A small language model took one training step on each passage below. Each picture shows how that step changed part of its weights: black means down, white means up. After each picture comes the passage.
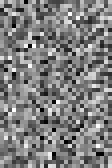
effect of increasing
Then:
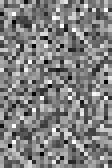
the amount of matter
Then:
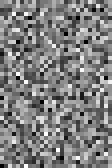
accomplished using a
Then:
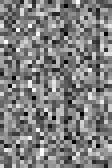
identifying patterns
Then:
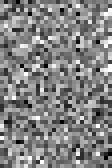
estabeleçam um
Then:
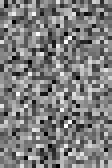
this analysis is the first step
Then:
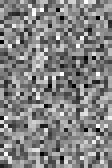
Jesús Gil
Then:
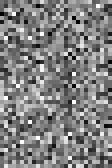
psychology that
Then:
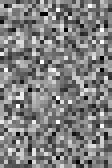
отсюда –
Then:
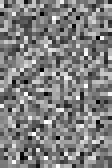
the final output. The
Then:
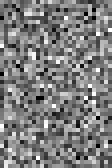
y acahual implica
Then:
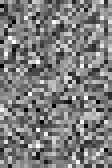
bulk free energy is
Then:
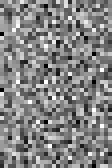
sharoit hosil
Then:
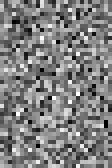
in turn decreases
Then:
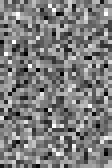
discrete symmetry is
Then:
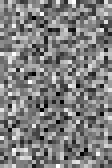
mais caminhos
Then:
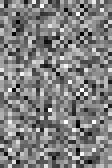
for every fund
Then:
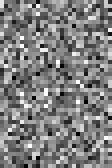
leading to a reduction in
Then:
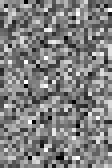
previous work¹, the present
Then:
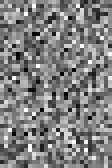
soft copies):
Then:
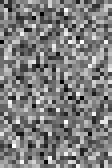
the UWB has been
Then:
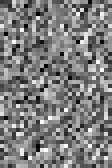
appear at higher energies
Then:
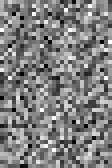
Asqarova M.
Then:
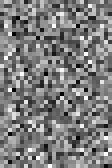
process are labeled in
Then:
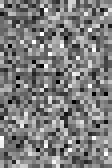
relevance of this work.
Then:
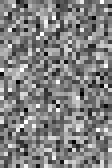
Time (days) for
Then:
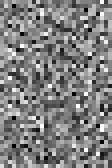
guava, is an
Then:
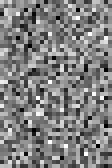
$N$ per chain,
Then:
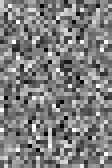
constant the minority
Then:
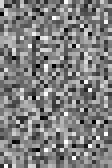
one restricts to the
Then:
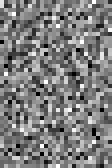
their receiving and
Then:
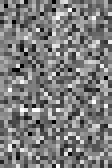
not have the possibility of
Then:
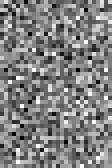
[4]. Authors in
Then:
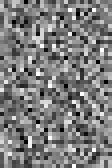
in pharmaceutical and
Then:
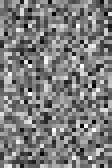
being discussed in the
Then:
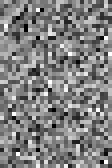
$\phi$ are effectively
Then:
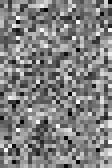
various formulae used
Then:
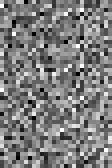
with one another and each
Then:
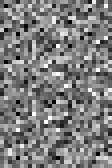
схожості за
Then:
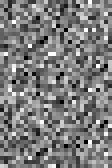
extrinsic curvature
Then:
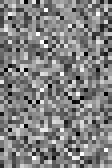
accessible for analysis.
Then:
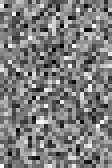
disk mass to that of the
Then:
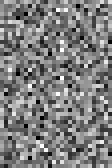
va lug'aviy
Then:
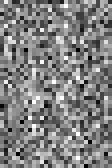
integration processes of strategic
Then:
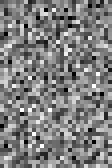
result for $V,A$
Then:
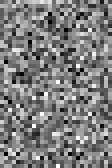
into the electroweak
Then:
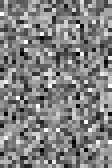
mode NF and only the
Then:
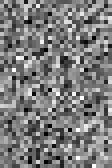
projected onto the
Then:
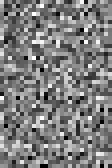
recalling a different
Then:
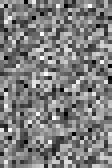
used again proves a
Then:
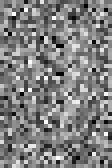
memory capacity of the
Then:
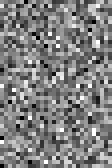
reliable, and provide
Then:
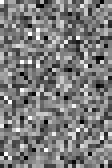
- António
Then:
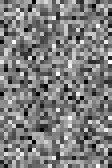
the signal evidence
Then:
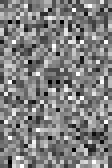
the most widely used
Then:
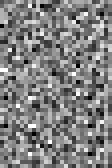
hamda Oliy
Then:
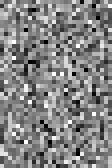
significant situations: -
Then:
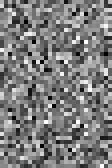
a mass-dependent
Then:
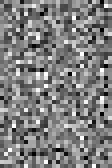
mg 14 Selen
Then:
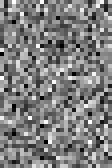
with “posterior canal
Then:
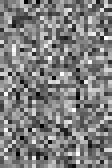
by STZ, used for
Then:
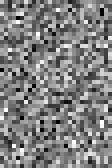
Mevasi yirik,
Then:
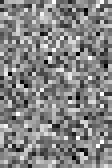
CT, primarily
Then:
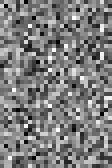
are given (in percent)
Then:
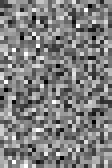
metnini daha
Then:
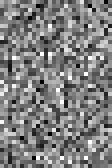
$d\times d$
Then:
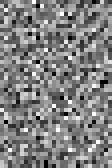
pointed out that structural
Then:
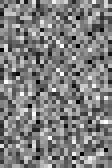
left lead is higher than that
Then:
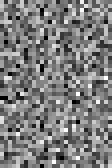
pero en general es un
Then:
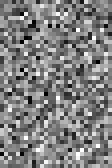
Yann Celtic folk
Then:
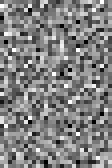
valah” în
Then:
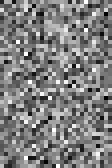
parameters: - The number following the
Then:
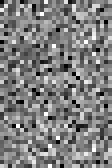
some African and
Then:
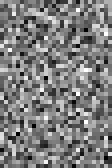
his/her life
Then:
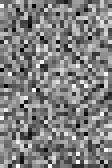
Geometry, as the
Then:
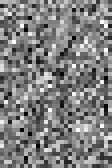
this project encourages
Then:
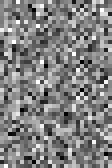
changes in food
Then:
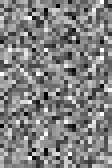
Samhita and
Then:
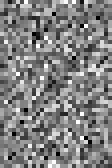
costs of constructing
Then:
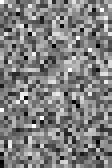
of saturation. For
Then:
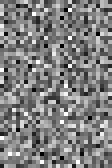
characteristics as complexity,
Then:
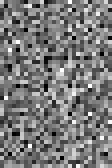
photon strength
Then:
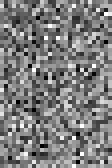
instance, place
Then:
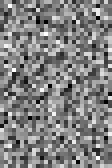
energy barrier for a
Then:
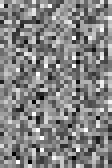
hard wall; {\bf
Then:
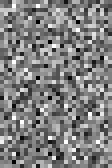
Sandpits, in order
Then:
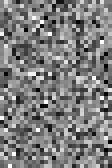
with reduced ejection
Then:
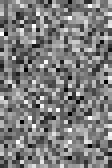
that the amplitudes of
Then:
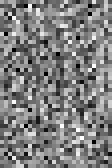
as well as the factors
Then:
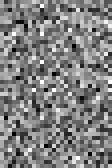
as a potential lever for
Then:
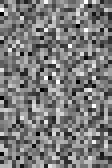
7, Agustus
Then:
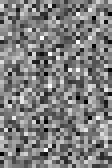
design, and traditional
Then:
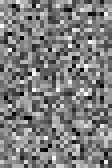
famous example is the
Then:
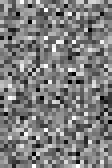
scale, ought to
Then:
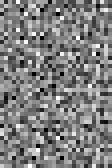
dor cervical (n
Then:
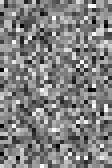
— the filter's
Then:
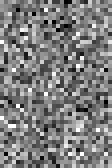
the electrode (the
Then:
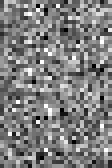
light curve constructed
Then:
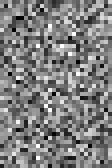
of $\beta$, we first
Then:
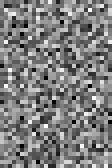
2D decay length distribution
